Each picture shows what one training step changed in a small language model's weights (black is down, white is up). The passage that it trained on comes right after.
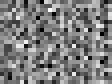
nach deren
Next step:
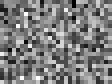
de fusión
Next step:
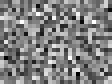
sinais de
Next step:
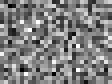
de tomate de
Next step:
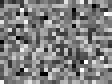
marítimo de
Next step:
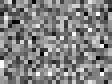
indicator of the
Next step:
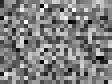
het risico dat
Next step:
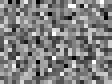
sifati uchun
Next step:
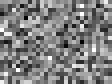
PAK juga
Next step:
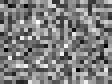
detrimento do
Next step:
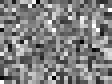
al señor
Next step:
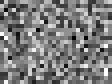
la ville qui
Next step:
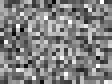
protection and
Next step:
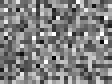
etiladi va
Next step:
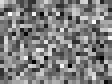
ser feito para
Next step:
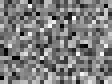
programa: Se
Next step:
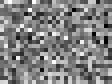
ya'ni ular
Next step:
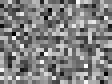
rango de
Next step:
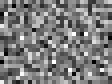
formativo y
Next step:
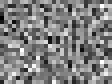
por informações da
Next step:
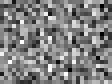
information или
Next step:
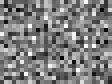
Im Vergleich
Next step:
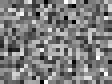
history of
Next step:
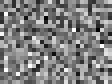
razão não
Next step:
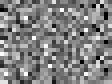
ее в
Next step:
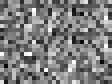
“La normativa
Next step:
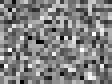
w portach
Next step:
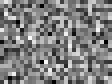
seus objetivos
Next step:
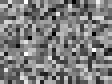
que podría
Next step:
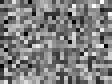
permanente para
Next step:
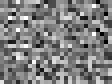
va chizmalarni
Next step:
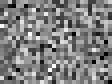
em que foi
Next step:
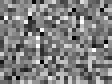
Foram consideradas
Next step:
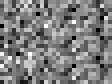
della rivalità
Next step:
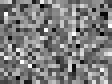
movimentos sociais
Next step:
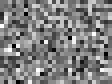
humano y su
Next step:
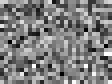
Mas, el
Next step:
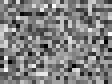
bilan o'z
